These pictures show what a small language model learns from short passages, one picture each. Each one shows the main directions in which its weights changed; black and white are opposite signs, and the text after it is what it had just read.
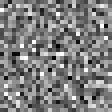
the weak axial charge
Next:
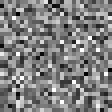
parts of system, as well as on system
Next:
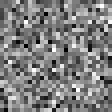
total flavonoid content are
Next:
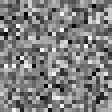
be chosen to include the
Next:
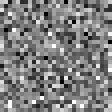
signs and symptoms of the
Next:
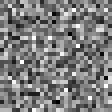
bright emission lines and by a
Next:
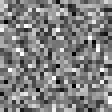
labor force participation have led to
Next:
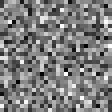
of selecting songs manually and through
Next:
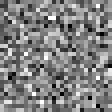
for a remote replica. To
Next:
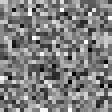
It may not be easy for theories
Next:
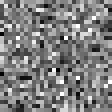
an operator $\bf A$ which is a
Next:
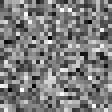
{\it compatible} if and only if
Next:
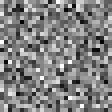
a difficult question. Without
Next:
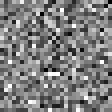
vs SoC during charging.
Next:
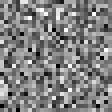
the issue of overfitting,
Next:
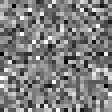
holds an essential role when
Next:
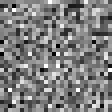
cannot be resolved experimentally.
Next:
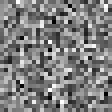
Scherrer Institut,
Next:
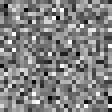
in vast quantities globally,
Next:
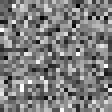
enough since it is not explicitly
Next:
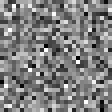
there is no need to handle
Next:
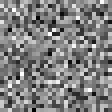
monthly means) information on how the
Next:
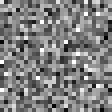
hermitean connection on
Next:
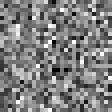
some routing algorithms, as shown
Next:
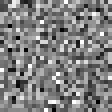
crystal with AB stacking
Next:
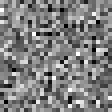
Management (CADWM)
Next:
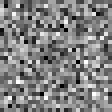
the $d$ and $s$
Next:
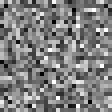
function and self-energy. The
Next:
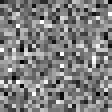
illness which others may find to be
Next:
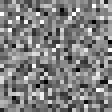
cavities, each with its
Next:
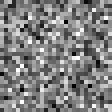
dadpm-male 3.98
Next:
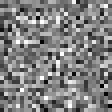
separates the graph or
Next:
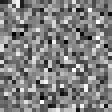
data obtained prior to any intervention in
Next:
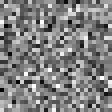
Department of Mechanical
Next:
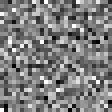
speech activity taking into account
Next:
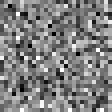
a starch is as small as possible because the
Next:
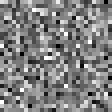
not be in a distance larger than
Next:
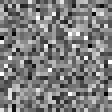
the coordinates of spacetime
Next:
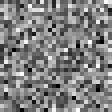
$T$- and $\mu$-dependence
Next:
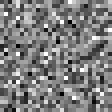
random variables, which may be of
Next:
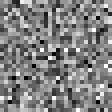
temperature/low field limit. Increasing the
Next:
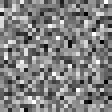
\vskip 1.5cm
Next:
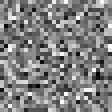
and thus renormalizability will
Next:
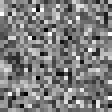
Pfister et al. (in
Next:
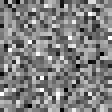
rise to a 1/f noise
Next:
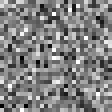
importance." These items were
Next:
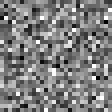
cosine angle between the light
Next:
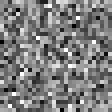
the base layer and can interact
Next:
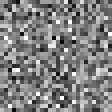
study was to determine the level of
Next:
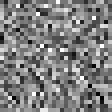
the host galaxy identified are
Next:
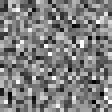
be in idle state for FL at different
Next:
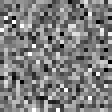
particle presents a known 5-
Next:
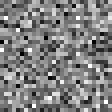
corporate governance, respectively.
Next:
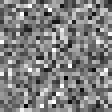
the 111 Project No.
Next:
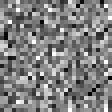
signals due to ground pickup as
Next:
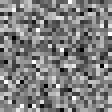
review of regularization and inverse problem theory
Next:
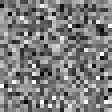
and the development of agricultural
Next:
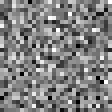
allopathic synthetic
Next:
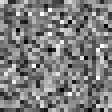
of the interface energy can be further examined
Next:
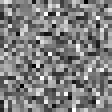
the properties of the complete elliptic
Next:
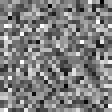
Columbia Law School
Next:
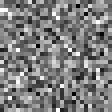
“It has an influence,
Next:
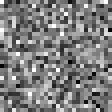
during positive pressure ventilation.
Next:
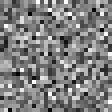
Freebase provides distant
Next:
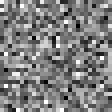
force and must therefore be interpreted
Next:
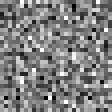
external field-driven
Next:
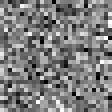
and backward GAN are trained
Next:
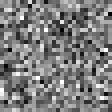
From the poles of the propagator
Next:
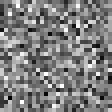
(100%) and lowest in Veer
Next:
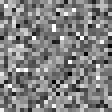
vocoders were built with
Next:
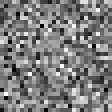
lower ($p < 0.05$) than that
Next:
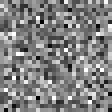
and *Corynebacterium
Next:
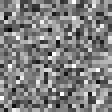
in the output voltage.
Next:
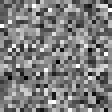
of the transistor currents
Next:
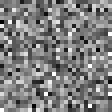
continuum limit. We performed the
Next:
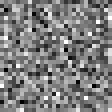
at 1. Contributor ID
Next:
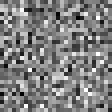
> c$. With UR and
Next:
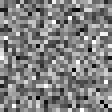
handover procedure involves
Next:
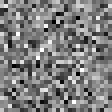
exchange, and the box
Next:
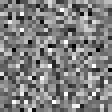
order to investigate lamellar
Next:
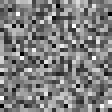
compared with neat counterparts.
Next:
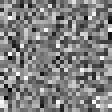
for a sintering time of 30
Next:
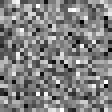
equation for the electric potential is solved,
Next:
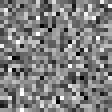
solution. 3. Who are your
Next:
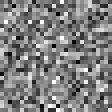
Census, Gujarat had
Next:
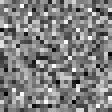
to any other dairy species.
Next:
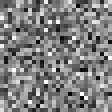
processes, including energy metabolism.
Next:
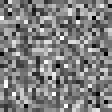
are rarely conducted; this is
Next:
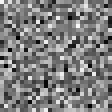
city has, in its instability, the
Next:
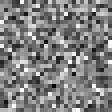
to the political instability in
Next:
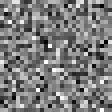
fact that, in the CFL state,
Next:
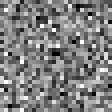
Togo 453 Armenia
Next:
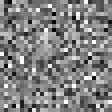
on farm at the Vangnamari
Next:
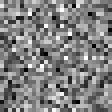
Was the material modified
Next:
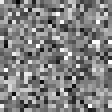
two sets of adjacent
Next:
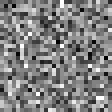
toward the Millennium
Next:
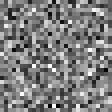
rendered. So the
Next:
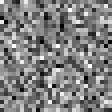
in NBIN intervals equally
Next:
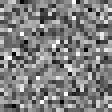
respectively. The number of speakers are
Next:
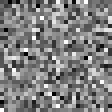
to consider a higher order Taylor
